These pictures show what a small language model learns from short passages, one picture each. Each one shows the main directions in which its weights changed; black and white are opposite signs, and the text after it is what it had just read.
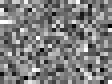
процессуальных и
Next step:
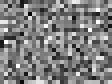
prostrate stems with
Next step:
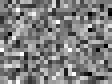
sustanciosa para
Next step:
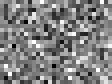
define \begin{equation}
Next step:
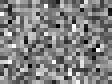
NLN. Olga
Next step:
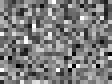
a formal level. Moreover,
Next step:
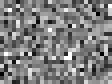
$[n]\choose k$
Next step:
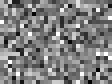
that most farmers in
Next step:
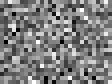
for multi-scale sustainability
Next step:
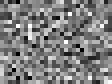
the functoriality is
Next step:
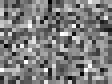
example, this event is scale
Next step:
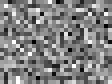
non-empty values, then
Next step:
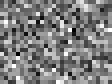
are expected to engage
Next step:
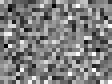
An overview of control techniques
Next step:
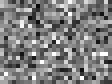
. \, \ee This is
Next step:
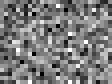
formation of Siddhis
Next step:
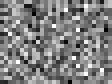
privacy protection" you
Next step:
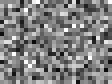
we will invoke the
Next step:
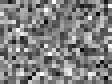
of order 2 and the indices
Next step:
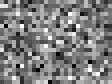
terdahulu yang
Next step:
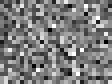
sample and similarity with the
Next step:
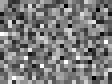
University of Florence,
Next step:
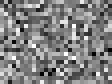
до проведения
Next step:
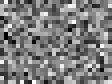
general mechanisms that explain
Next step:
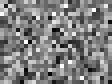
appare molto
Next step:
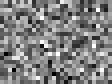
proposed antimonopoly
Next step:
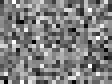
The dual space is then the space
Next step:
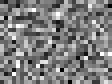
electrolytes could serve
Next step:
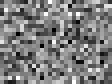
%. В Перу
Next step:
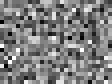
of customers can be
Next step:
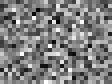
in adolescence.
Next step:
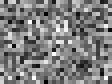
from countries which are less
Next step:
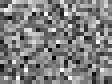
Supervisi akademik
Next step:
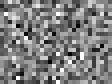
a short amount of
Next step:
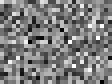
denote the set of points of
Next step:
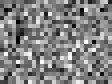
the Normaliz algorithm by
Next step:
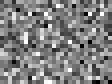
Compliance with ethical
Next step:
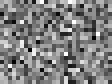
used a Randomized Block
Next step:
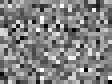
values according to year
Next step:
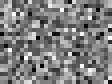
approach of the present paper.
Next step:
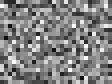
and $U \id L$
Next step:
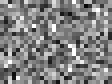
resource use efficiency have
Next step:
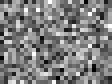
relationship between selected demographic
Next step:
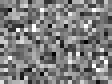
for $R < 1$ and
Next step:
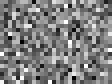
Фам Н. М.,
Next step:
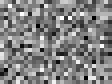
teachers in Lagos
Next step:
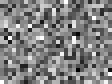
study on productivity factors in
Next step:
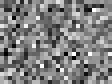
useful comments. We
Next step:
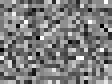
A simplified splitting
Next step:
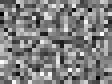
l'espace bien
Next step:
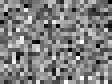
- Appuyer des
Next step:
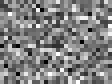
nos profissionais de
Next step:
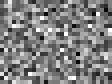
prime, $q\ne
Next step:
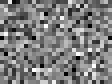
buffers with/without
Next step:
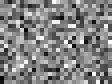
detect the path that has the
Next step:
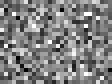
свого існування
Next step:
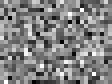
bilimlarini amaliy faoliyat
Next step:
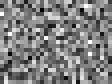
theoretical and applied
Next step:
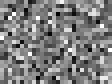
be genetic, but more
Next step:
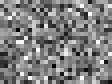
de vroeger door
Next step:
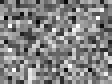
and, more generally, to
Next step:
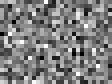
of the important factors which determine
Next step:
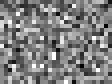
our setup are referred to
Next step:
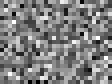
at the end of each rotation
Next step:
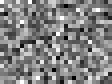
diretta in Parigi
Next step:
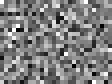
para o nascente e
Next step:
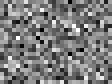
қарамадан у
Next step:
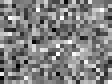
as be a catalyst
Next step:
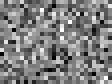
probability gap was large enough
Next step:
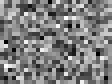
native speakers should
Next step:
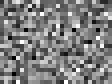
rivojlantirish va joylashtirish
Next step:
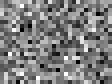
Claire Murray,
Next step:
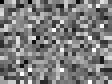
spin model, {\em
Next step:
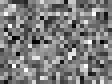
reducible face
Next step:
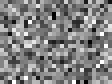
. \end{cases}
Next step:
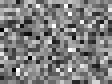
Zhou et al.
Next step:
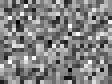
To proceed, we
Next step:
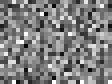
se tornar um
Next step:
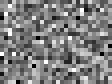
the construction of estimators under
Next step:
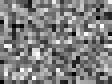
that the way Pauthier
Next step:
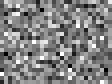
and then electrons are
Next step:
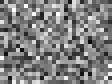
perceptual interpretations through
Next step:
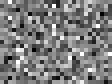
This is done by constructing
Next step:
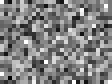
fertilizer applications
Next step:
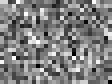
propagation for a particular
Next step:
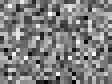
regardless of oxygen
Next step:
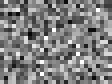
the camera is
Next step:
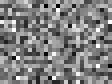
stands for the space of
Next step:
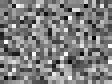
Let $X$ be a compact
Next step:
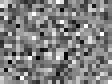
– Ташкент,
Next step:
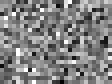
variation. To appear.
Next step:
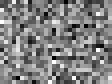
различного рода
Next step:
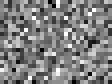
Likes (max. value
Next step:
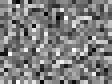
los consejos de
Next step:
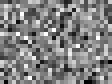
constant. D . of these
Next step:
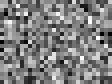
is sharp and in section
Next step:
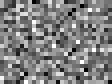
yuzaga chiqarish uchun
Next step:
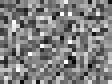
2021 and a fivefold
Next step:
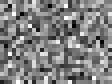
elliptic curves,
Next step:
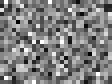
ini adalah positif
